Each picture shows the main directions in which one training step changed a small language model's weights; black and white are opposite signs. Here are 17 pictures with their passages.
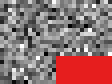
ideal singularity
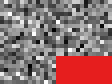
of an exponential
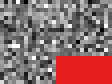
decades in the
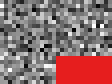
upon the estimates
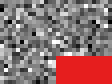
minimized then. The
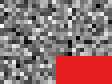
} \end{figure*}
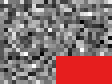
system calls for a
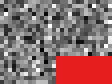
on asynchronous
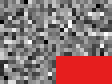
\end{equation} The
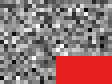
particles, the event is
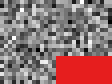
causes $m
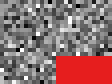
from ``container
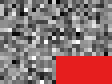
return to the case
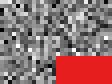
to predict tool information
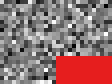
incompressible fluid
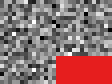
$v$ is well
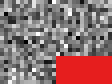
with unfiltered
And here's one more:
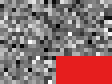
It is known that
